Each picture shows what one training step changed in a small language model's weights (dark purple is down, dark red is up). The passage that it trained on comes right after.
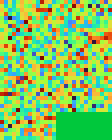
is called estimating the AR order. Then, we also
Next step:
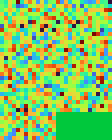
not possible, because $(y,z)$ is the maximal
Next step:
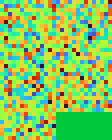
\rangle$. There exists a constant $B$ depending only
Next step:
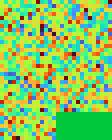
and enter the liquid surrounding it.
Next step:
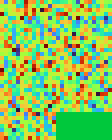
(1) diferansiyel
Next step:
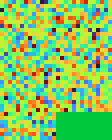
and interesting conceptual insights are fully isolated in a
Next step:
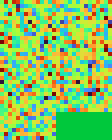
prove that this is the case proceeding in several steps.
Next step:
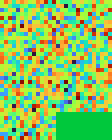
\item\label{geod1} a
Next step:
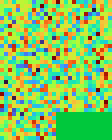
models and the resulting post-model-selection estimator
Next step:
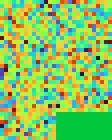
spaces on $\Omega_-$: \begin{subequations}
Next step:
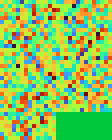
from the pole of the Eisenstein series).
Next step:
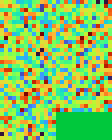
the case of an unbounded support of the weight of
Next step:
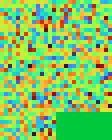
cases, we will determine the free-boundary point
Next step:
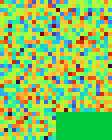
combination of those in other meshes, a singularity of the
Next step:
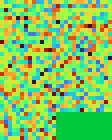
\{a\}$ is a left ideal; \item
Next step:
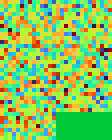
such colorings for $n$ which is $c
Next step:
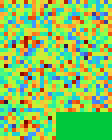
of the $G$-Euler characteristics of the second
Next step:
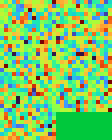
and $a\in \prt B$. Then there
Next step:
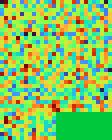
$R_{\mathcal P}$ of $R$ generated by
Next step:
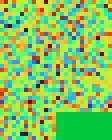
with Corollary \ref{Corollary4-2}, we can
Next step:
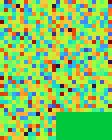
\addplot table[x index=0, y
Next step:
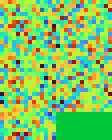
with the set $\{ 0, \infty,
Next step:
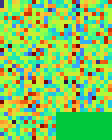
to show this bijectively using a lattice path representation of
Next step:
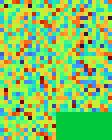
dataset between our Ricci flow method and the hypergraph
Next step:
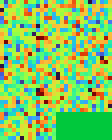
values. If they are the only ones at their level set
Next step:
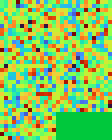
not constrained to be finite. If $\E
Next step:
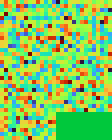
embedding with respect to the $\stilde$ polynomial.
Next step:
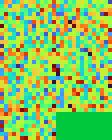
\mand \Delta_1^3\lesssim
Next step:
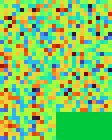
that $L$ is well defined thanks to
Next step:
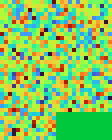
and $\phi$ is the very same as the one obtained
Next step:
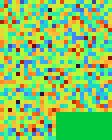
group $G$ and that $E$ is a
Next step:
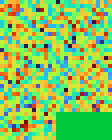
The resulting equations of motion are: \begin{equation}
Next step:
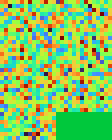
$R$. \end{lemma} We now turn to
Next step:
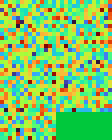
structured meshes, where the use of a high order
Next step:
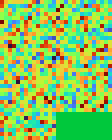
divergence free $2$ tensor. In dimension 4,
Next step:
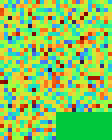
vertex of $V(G) \setminus
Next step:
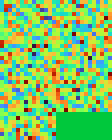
an arbitrary integer function such that $g(v)\leq
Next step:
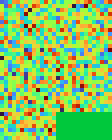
1] , \] the gradient equations are undefined for
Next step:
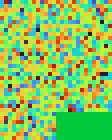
Let $\deg_k(p)$ denote the valency
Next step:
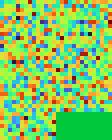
> \sqrt{D}$. Therefore, we have
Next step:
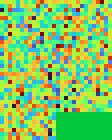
still \dd\dpdb forces
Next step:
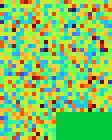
Wolfgang K{\"o}nig]{}
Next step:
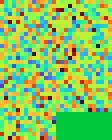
\mathrm{pa}_G(\xi)$. The following two
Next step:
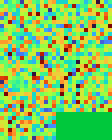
it seems natural to ask is there any set of four distinct
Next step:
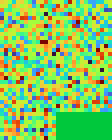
Because auto-correlation values are critical in our analysis
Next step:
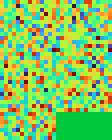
a curve $\displaystyle{c\colon [0,
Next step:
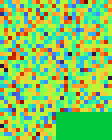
does not $*$-decide $\varphi(x;
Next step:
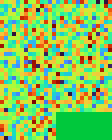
the Universit\"at des Saarlandes for
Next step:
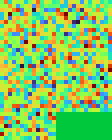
assertion, note that if $D=A+E$,
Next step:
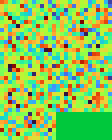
scheme is used, basic numerical methods (here, standard
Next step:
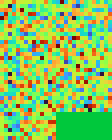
complete. \end{proof} According to the above
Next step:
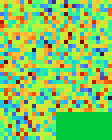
assume $h_{l-2}=q$ and
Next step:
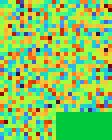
to $r$. By analogy with the hyperbolic space
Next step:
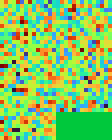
$O(\la)$. \subsection{First generalized
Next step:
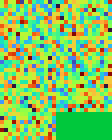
$lim_{x\to \infty}
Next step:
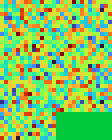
provided by the prototype. \begin{figure}
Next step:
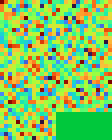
from \cite{KNY1987} for an
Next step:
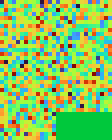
via Structured Learning.} A central challenge in
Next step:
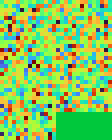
that the generating functions for $\sum_p
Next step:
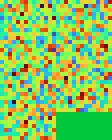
exploration of the Markov property of the local times
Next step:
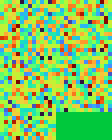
class of Physics-Informed Neural
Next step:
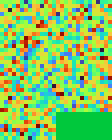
of residue classes modulo $m.$ Throughout this
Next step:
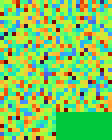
as a function $f: [n]\rightarrow
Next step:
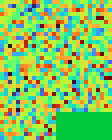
classes we have. It relies on a remark made by
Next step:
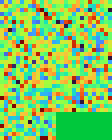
In this section, we compute \[ (\Gamma
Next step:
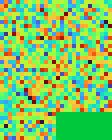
But since $f_{m}(x)$ and
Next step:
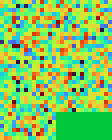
same, except in the neighbourhood of a point where they
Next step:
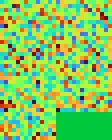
who it is who would know all this stuff but still
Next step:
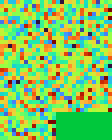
Therefore, it suffices to focus on the evolution of the homogeneous
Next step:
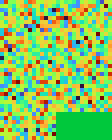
canonical multilinear map on $\IK$, namely the tensor
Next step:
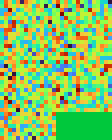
$\la \tilde \Delta^s, \tilde
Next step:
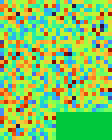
evolving hypersurface is touched by interior or exterior
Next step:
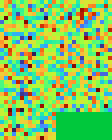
of the formula to emphasize that the right operator is
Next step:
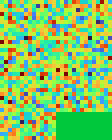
idea is to assume that body deformations can be due to
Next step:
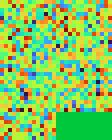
is a solution to H-J-B equation
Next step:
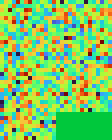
is bounded, because it is enclosed by
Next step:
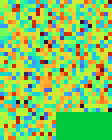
\newblock Smooth design-adapted wavelets
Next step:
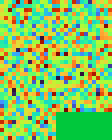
is a an ellipse defined by \[
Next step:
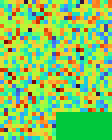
$m$-system}, and in this case
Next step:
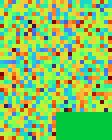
= \pi \circ \alpha_M.
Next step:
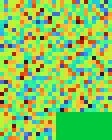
$2n-2$ quadrics of the form
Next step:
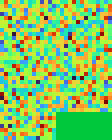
tiles. Figure 5. A nonperiodic tiling by
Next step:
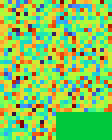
Proposition \ref{prop_HG_Nom}
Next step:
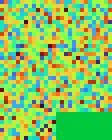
is fixed. \medskip It is the well-known fact
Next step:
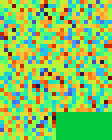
(\alpha-1 - \log\alpha) +\frac
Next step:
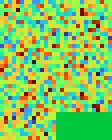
dimension of the linear system $|D|$ is given by
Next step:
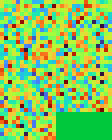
de probabilité non-dégénérée de
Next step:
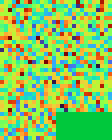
is the sum of a scalar and an idempotent operator
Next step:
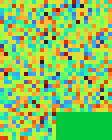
have \bel{V-x-1}
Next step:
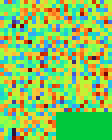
coincide. Taking the cup product of the
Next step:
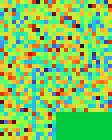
vertices is included with probability $0<p<1$
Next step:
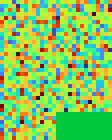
velocity of the gas flow, m/second d -
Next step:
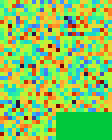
a regular tetrahedral graph. We note that the number
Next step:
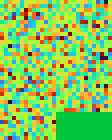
of the contact elements with this foot point.
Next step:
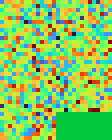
\[ \hspace{1cm} 0 \longrightarrow D
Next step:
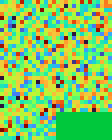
With these notations, we can write the ALE formulation
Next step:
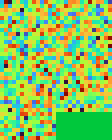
Let $\cX$ be a formal scheme. An ideal
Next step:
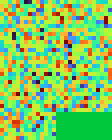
work by~\citet{gatteschi2002}.
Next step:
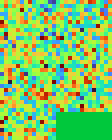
we assume $s_2 < 0$. For easy
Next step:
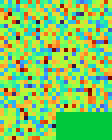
if~$\nu$ is odd). Then, for any basis
